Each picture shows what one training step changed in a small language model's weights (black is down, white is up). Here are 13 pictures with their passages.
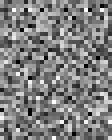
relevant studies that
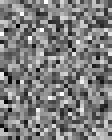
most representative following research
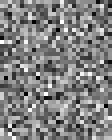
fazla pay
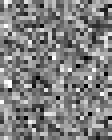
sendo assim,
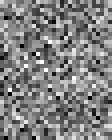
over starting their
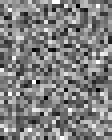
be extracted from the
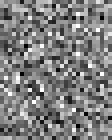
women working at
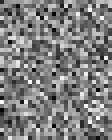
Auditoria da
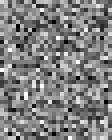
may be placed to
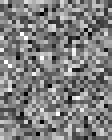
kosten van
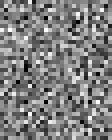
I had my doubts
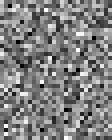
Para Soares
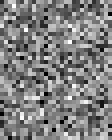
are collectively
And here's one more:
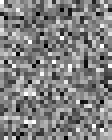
students, capturing their
